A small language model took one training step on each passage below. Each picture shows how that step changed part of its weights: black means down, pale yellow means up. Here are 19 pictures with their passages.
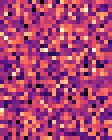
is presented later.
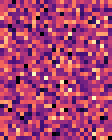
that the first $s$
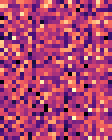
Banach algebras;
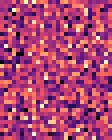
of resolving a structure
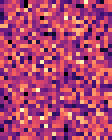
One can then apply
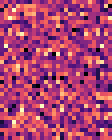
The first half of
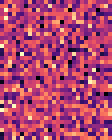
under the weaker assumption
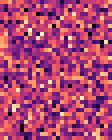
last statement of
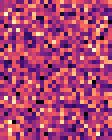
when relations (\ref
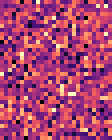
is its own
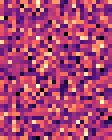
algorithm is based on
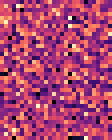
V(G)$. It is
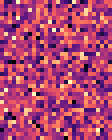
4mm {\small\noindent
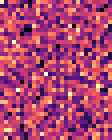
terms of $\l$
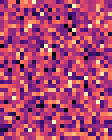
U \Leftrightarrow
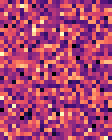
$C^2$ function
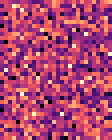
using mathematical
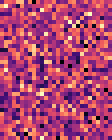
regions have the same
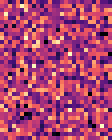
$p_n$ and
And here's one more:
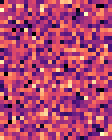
predefined domain
